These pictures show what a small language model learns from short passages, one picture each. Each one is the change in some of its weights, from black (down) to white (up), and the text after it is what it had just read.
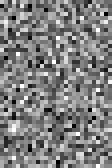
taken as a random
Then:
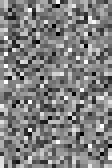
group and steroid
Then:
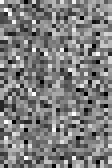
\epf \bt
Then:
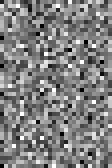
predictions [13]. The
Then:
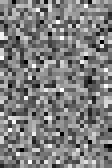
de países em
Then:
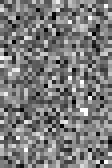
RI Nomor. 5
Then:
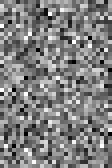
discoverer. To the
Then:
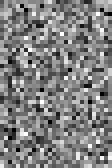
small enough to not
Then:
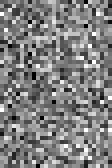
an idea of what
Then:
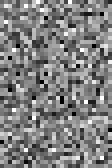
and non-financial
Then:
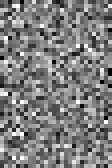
is no statistically
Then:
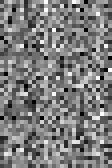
of $T.$ If there
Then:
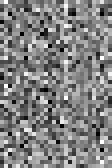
Effect Testing the
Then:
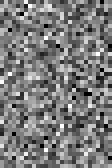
nahezu allen
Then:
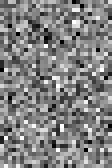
However, further
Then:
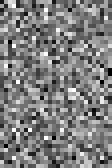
even partly free
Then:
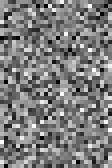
Complete search
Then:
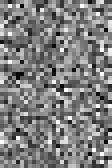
used as control samples.
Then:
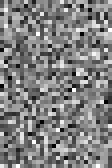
audits and evaluation
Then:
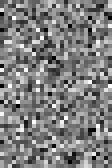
(called implication).
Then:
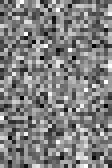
olan meslek
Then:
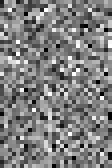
total which is significantly
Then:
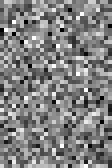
the aim for theoretical
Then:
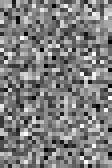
would be harmed by
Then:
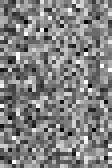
refleja el
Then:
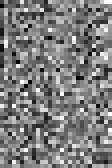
*Eternal Now*,
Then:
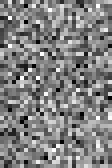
Союза, к
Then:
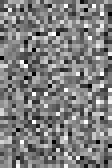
and when equality holds in
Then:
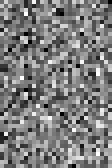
32.2 percent of
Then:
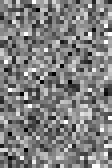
lunar days.
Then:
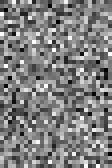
affine inversion}
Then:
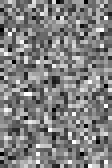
where $B_j$
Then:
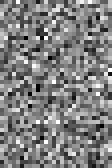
while only controlling a
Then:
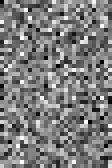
with stakeholders are
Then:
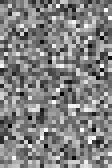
de vrachten met
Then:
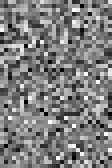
further evaluations.
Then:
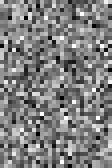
use of additional linear
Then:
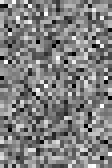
considered on bigenetic
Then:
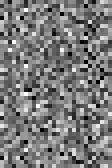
Anal. Ed.*,
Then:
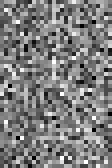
\ $ is certain
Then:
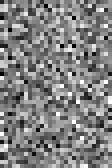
y , esto es,
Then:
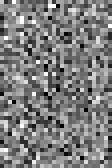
Fracture Stem and
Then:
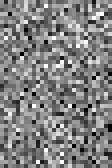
the above, it should be
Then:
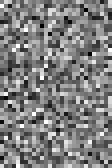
place est faite à
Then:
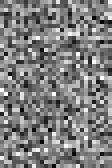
exercise testing
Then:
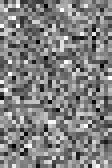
important point about the
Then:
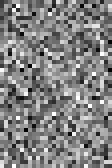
today live in the
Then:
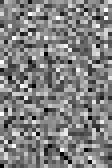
la ciencia desde
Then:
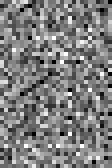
all the religion of the
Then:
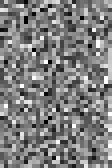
called Tucker and
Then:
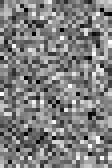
small and medium
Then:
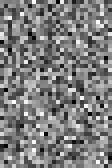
la evaluación y plan
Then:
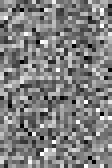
f(x)$, in spaces
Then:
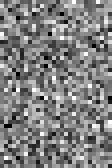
deve caminhar
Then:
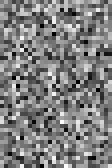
critical enabling
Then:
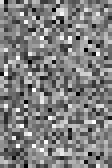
regulamentações que
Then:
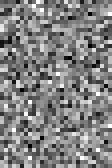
registradas en
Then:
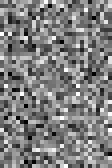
of the Internet and
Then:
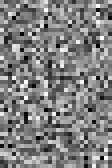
*Ciencia Y
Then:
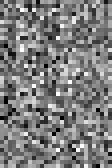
data are not available
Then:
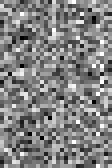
\pr(x \in
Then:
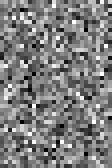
and $h(x_\alpha
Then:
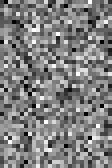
the organs of the local
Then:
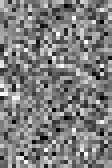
de uitkomsten
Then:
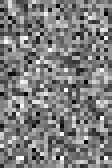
We have $f(\B
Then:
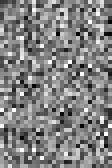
method has. Therefore, in
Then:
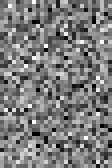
obtain (1.9) from
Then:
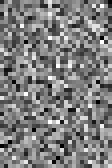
which is available on
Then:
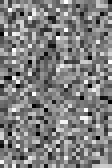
signals from adults with
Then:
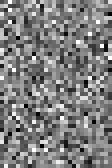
sequence for the pair
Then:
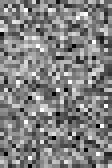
the dimension, provided we
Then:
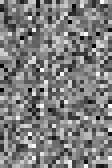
complex $X$. It shows
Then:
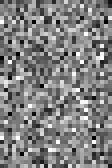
where national interests
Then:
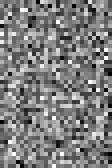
are real. Then, there exists
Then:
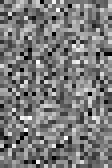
*Tabelle 2*
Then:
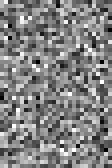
is not consistent across
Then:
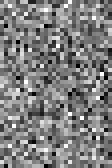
einen polymeren
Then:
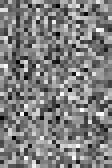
terhadap edukasi
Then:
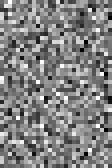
proved by combining the
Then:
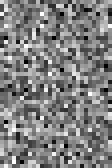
облік яких
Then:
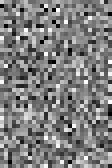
in her favour.
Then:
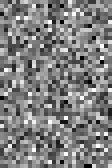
requisite standard. The
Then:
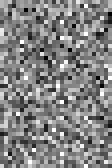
discussed themes in
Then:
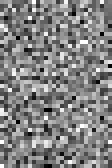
show the effectiveness
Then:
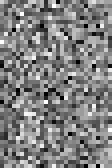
SVNS based
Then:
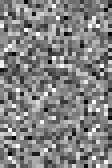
de vida podem
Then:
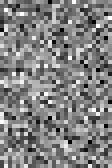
\grres$ defines
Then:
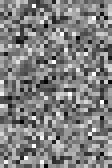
elucida a oração como
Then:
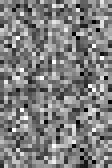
\] It is well known
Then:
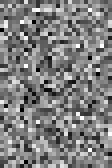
and their impact on the
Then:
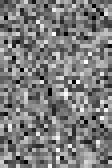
gestação: as
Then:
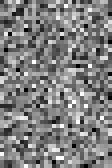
физике и
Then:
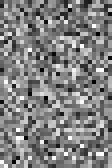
groups, even if the
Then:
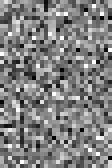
new place of different
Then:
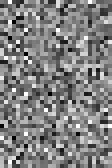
mennene og 12
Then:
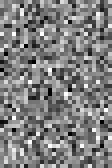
green consumption
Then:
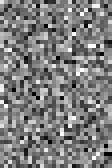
the normalized Ricci
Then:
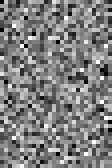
effects on game design
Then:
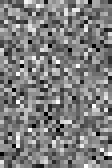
L'objet de
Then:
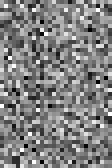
hospitals to be
